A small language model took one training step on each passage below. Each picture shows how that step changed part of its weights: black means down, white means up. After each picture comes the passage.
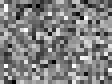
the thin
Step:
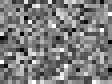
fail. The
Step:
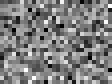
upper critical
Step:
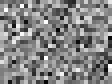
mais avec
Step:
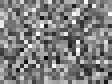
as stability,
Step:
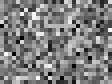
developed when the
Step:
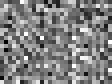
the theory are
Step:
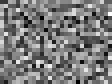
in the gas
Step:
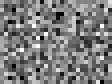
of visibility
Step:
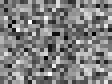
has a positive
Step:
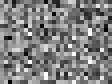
with a single
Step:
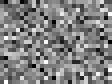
leen datos
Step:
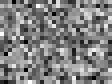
The drug
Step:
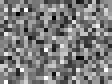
transitions as
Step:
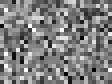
decided to
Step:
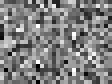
operations are
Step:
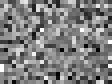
the experimental
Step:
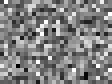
line segments
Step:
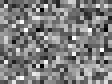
of the density
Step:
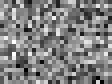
to common
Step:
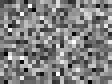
functions, which
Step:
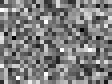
than normal,
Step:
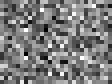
a increasing
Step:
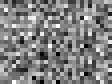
m}$ is
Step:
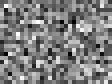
the paths
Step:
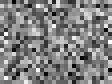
The article
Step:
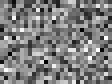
for approximations
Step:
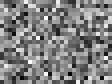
by using standard
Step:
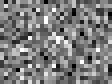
that it is the
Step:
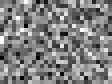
a period of
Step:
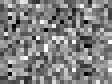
that there be a
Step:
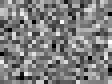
order to provide
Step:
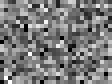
different types
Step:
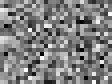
en nuestra
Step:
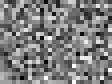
in the solution
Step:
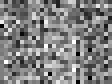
shows that the mean
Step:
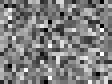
averages are
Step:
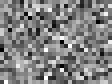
sports performance
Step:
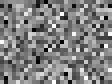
band and 2
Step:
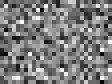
of optimal
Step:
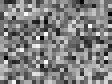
of regular
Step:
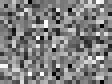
for medicinal
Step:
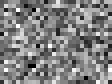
denote local
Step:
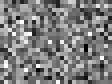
were against
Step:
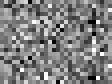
– Literature
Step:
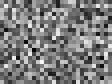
to take the
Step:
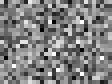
tribe is
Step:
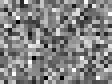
stress and
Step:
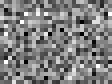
enhance of
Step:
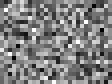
be shared
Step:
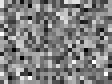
parts. This
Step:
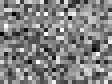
The Open
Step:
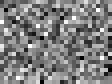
example: The
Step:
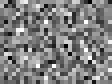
begin by
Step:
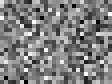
modes different from
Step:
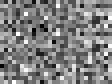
since we
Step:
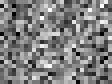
studying the
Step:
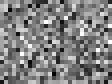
organic matter
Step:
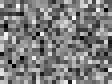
contributions are
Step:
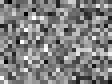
identified that
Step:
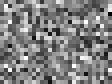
the kernel
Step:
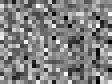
The best performance
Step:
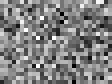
by the classic
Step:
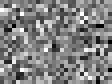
neural network
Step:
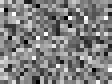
on Access
